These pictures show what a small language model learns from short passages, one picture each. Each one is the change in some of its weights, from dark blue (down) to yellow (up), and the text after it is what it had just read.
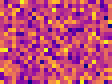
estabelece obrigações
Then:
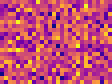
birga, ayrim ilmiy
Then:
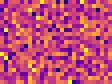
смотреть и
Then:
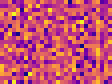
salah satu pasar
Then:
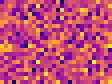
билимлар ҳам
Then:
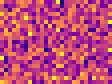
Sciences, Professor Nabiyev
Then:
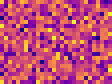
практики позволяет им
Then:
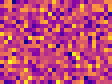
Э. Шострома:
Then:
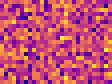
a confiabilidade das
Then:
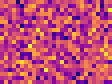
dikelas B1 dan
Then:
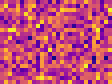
lui parvenait
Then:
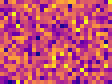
Водночас саме на
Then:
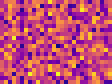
qué consecuencias ha
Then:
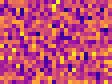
halk ağzından
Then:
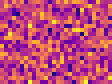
van de ondergang van
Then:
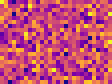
qanchadan qancha
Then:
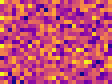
бы совершенно
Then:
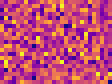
и глубины
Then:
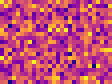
OHADA, de
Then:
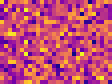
their homework and
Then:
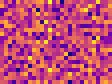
кількість бобів
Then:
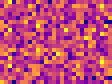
hay’ati: N.
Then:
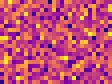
Аннотация. В
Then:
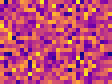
забезпечення органічних трансформацій
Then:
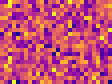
salud mental; y el
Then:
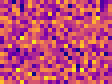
du Lautaret•
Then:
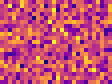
urushga ketishi
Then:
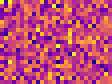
شخصاً ما
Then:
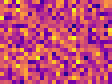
hun kinderen te
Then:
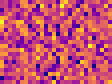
hosil olish imkonini
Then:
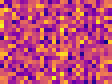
définitif. Il
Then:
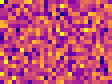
concernant le futur
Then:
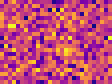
ишлари миқдори
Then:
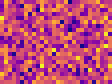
Hasil analisis
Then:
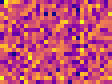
- Ribeirão
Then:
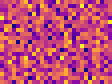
Lekin shunisi
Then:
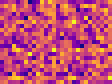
o julgador, no
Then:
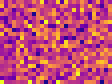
naturales, etc.
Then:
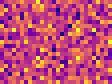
die oft weit über
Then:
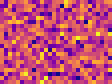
texnologiyalarni joriy etish
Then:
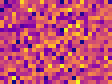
вид не переважає
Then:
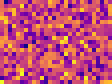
sensações, mas sempre
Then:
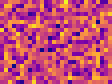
fracos. Todos
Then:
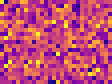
analítica especialmente
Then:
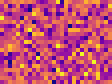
| Methodik der
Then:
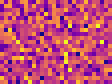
além de sua patente.
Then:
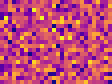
tilshunosligida E.
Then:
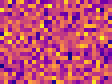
Djati Bandung;
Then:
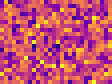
uning chastotasi ham
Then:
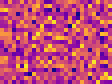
die Meisterung der
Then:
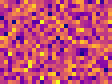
crítica hacia las
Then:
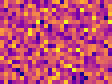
descanso la Virgen
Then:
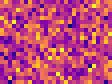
(ECHR Grand
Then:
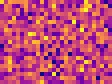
elemento combinando el
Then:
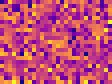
ideia de que todas as
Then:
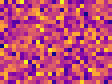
гулі» С.
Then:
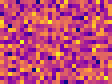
le plus rapide du monde
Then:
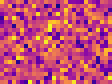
mesmo engenharia,
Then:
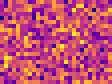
их социально-экономические
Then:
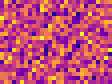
Silva JC,
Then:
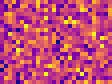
xizmat ko'rsatish
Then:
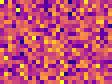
renais. Tanto uma como
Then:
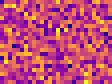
web and fluid in
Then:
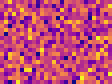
интегративная технология
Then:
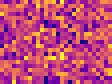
поч. XX ст.
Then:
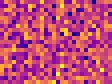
atual panorama
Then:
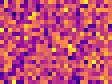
limitadas (pois foi
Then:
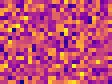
monitoramento deve ser
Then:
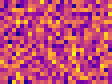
процесс функционирования
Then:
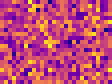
por Huamán et
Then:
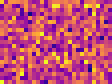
ellas, lo cual abre
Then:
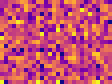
turgan muhim vazifalardan
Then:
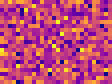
van de problematiek niet
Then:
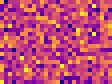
як мінімум в
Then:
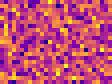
I - o Presidente
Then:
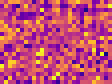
de posse para consumo
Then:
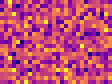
Juiz Nestario da
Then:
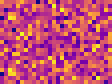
encontrados sendo os
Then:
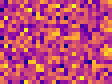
узбекской и
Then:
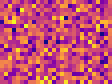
4. Mahmudov
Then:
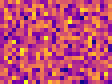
a timpului
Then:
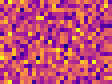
*Language as Social
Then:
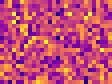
beim Summarizing
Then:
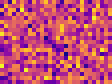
toenemen bij
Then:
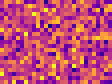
De hecho, soy
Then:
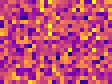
ta fe'l yoki
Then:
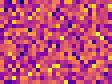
Буюк Ипак
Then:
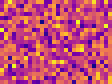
acceder a futuros
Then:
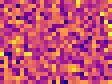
muammolar va unga
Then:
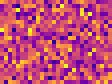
bo'lingan estetik
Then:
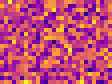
sini, *civil
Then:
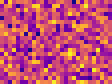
pública su asistencia
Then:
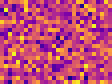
the integrated UZKAD
